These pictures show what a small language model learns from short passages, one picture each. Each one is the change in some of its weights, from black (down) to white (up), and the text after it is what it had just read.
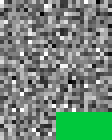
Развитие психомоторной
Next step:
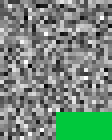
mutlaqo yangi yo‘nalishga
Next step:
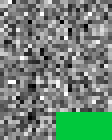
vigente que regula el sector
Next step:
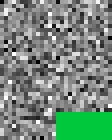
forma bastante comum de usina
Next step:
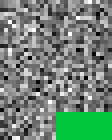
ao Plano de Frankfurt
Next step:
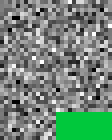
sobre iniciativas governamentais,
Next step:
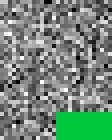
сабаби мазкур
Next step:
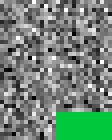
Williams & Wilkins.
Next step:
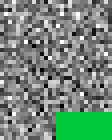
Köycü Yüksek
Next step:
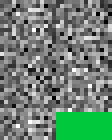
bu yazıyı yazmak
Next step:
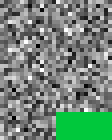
tomonidan turlicha talqin
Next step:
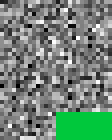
передачи принятые согласно
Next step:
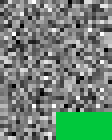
& Brothers. ⁴
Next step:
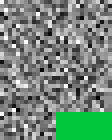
a) Lingkungan Keluarga
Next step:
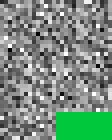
e o processo de osteogênese
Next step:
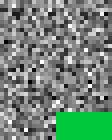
to'lagan? Yechim:
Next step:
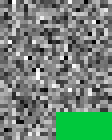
2) Pencegahan praktik
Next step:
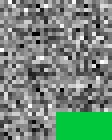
shuningdek, suv va drenaj
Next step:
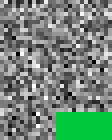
A escolha por essa metodologia se
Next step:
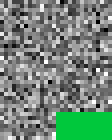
infiltratning so‘rilib ketishi 7
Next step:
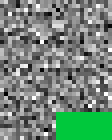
a prezentat secțiunea
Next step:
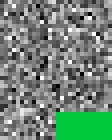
выделение, установление
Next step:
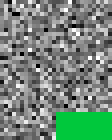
Лекин бу таслим
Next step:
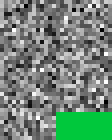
aladı, biraq erkin
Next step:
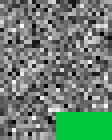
que su sistema energético está en
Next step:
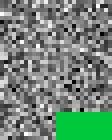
Respublikasi Jinoyat
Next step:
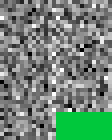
of Russian education and science:
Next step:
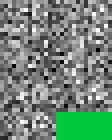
yuqori bo'lib, bu
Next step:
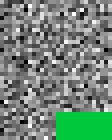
Rayane Beatriz. A
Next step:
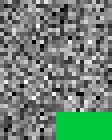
предположить, что более
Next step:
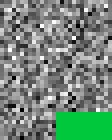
порядка. 2. Роль
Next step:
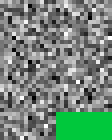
muhim ishlab chiqarish
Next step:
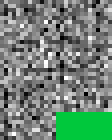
de la MIILD chez les enfants
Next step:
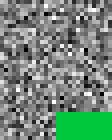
¹ Professora temporária da
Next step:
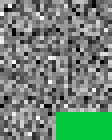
proceso, y un aspecto invariable de
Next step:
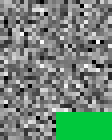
Canali Forace, Lucca
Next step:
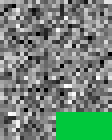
espacios, los usos de suelos
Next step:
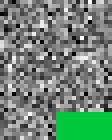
qilish uchun vaqt ajratish
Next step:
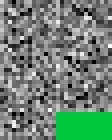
uitgaafprijs de
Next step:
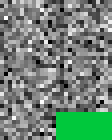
bo'lgan talab, kishilarning
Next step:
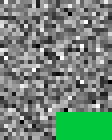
sätt att genomföra
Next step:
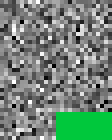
и методические записки единой
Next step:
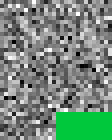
assistent verwijst Bos naar
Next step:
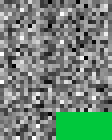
Na zdjęciu
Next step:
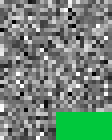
пиками интенсивности и
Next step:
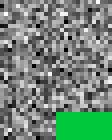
author of the historical work
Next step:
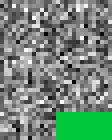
obliki, ki jim kmetje
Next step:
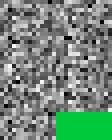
Айниқса, ички ишлар
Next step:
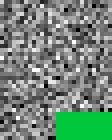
yang kecil dan luas permukaan
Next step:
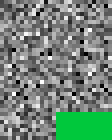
веб-сайті Dance
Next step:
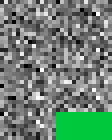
montrent de façon nette que la
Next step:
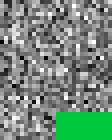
- Varjokuvaan -
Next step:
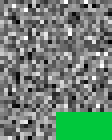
bir buwınlı sózlerde
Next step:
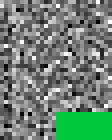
etilgan bo'lsa, 1957
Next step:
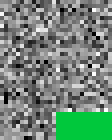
o'zining ravon uslubi,
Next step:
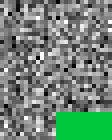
por coeficiente de atendimento,
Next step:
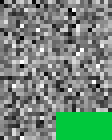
а компетентность, в свою
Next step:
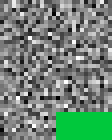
gelen ama anlamsız
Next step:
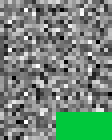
mulkalrini tiklash masalasi
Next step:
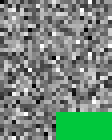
hos mennesker foreligger
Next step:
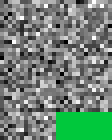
issue of ensuring the
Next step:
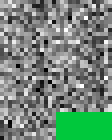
resolver problemas Según García
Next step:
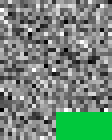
buscar o maior número de
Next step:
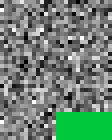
itu sendiri, yaitu;
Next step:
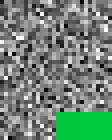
qobiliyati kreativ rivojlantirishi
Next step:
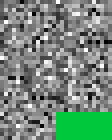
masyarakat tidak membuang
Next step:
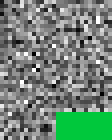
reduced profitability if demand
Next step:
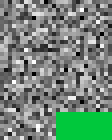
fanlararo bog'liqlikni
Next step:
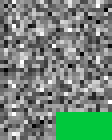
dori vositalarining 80
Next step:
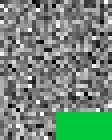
ist. In solchen Fällen sollten
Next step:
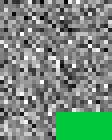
doch mal, wie sich dein
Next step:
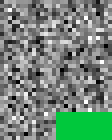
в ЗДО та визначено
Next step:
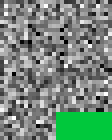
boshqarishda svetoforning
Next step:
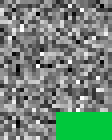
способность разбираться в самом
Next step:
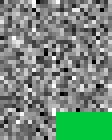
As promessas do SUS estão
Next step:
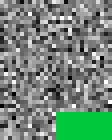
adlı kitabı hem beden
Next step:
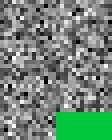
tahlil qiladi, yangiliklarga
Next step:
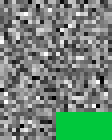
dialami klien munculah
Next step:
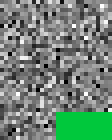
comunicación para el cambio social y
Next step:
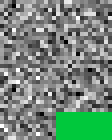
subsidiyalari (tikuvchilik
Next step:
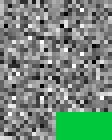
Cruzado Delphi: para realizar
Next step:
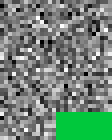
- por lo que Data Type se
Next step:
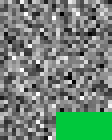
of populism**, p.
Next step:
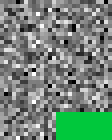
виявлення відхилень, які
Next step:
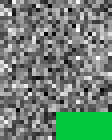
servis xizmatlari hamda turistik
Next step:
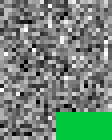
56 VII Curriculum de los
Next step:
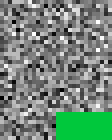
tabobatga oid hadislari //
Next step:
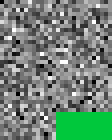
лабораторных условиях
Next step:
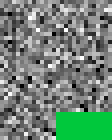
lo siguiente: Una perversa
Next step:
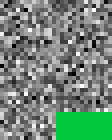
pequena infância e a diversidade
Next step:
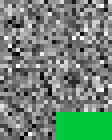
та Чернігівській
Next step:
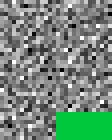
штатида жойлашган. 4.
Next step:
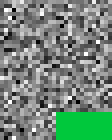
у листках, що варіює
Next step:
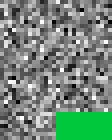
hem de dış etkenlerle,
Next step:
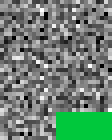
face aux divers défis qui y
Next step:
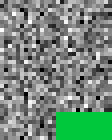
принципи доирасида ўз
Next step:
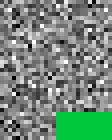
мотивации. Давайте
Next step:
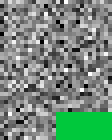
asr oxirlarida Mehrishoh
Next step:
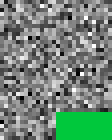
filozofii Paula
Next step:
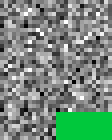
Qadoqlanadigan idishlar turiga
